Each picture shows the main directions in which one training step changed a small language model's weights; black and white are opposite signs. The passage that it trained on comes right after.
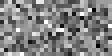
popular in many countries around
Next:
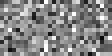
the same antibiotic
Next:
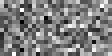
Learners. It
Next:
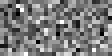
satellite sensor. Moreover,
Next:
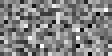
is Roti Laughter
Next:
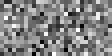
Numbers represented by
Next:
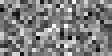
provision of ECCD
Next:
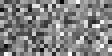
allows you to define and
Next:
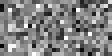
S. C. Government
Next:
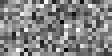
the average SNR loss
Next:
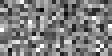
use this features to perform
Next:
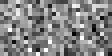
cleaned by 5%
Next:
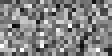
food consumption. The
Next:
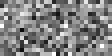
the 3rd or
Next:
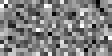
245. Sampling
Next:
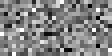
to mitigate these
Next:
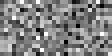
critical role in field
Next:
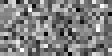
Volume II*,
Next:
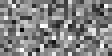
analysis is carried out on
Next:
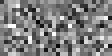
delivered to
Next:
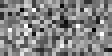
innate response
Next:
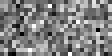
a universally effective dissemination
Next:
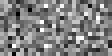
orders, the
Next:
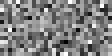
involves the 'engagement
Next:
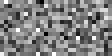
60% of the respondents
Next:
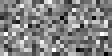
of strategic and creative
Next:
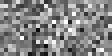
and microbiological
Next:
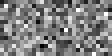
States Shriya
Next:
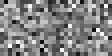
catalyst that accelerates reactions
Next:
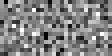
compared to Symmetric
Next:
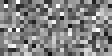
and affordability strongly
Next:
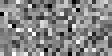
efficacy, plant
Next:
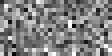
characterizing products by their
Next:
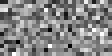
how the company funds
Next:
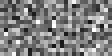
extract and AFM study
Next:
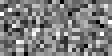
assets are physical things.
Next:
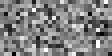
to evaluate their temporal profiles
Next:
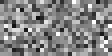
President Ho
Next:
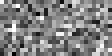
Thoughtful and
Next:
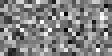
no evidence that economic activity
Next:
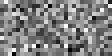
joy that which one
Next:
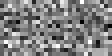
from the perspective of their
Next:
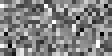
and compression. A
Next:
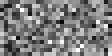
composite; b)
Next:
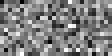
be applicable to derive
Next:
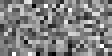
before (dark
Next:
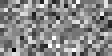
the need to comparatively
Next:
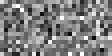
hour in playing video
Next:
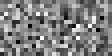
Sensor, Motion
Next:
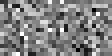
meta-analysis of
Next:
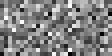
data collection and analysis.
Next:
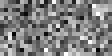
the algorithm provides high
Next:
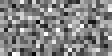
was carried out through a
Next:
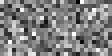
economic growth in the long
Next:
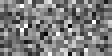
of SCI was in
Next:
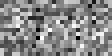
one of the most widely
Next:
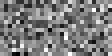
a low cycle life due
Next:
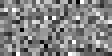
on social and environmental situations
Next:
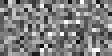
while suggesting the variants
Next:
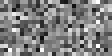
that reschedules every
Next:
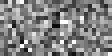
renew crude oil storage
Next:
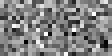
of a t-test
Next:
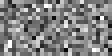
role in the current conditions
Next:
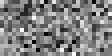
the country of origin.
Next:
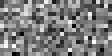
the mean of pretest
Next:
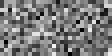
into the soul.
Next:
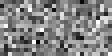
It outlines the developments
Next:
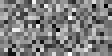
with existing systems.
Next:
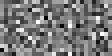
Compression Testing
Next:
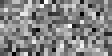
the prediction of breast cancer
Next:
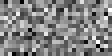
Table 1 shows specific aspects
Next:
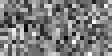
methods. MSc
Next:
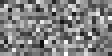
several nodes in order to
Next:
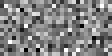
Jaya at six locations
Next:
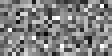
to a deformation fulfilling
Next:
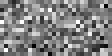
cannot be generated very quickly
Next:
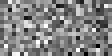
view is covering the
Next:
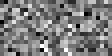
usually where these medications
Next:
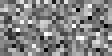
an educational diagnosis of the
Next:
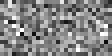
increase image quality for
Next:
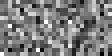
bilgi edinme
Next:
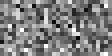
infrastructural factors
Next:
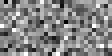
5 years has relationship with
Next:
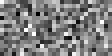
Resources, Writing
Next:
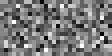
element mesh with the
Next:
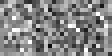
prevent system use but
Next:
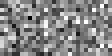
theory has explained field on
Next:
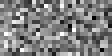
for nanoparticle volume
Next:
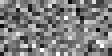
To implement the strategic objectives
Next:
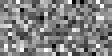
vitamin A,
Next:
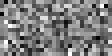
differences in sample population.
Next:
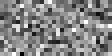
of computers or
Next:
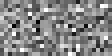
screening output for
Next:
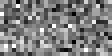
connections between curation and
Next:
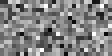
this logic is thought of
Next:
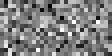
overall results was statistically
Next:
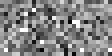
to be detected and hence
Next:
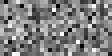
each one. The cycle
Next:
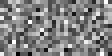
turn diminished by
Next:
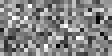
respect to the beam
